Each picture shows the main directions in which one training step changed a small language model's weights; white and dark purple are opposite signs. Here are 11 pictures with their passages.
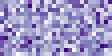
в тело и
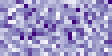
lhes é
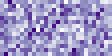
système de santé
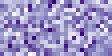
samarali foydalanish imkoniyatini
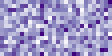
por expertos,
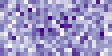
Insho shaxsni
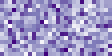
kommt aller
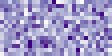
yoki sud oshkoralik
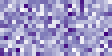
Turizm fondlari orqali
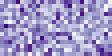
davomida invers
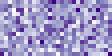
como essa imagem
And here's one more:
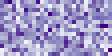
da época. Na
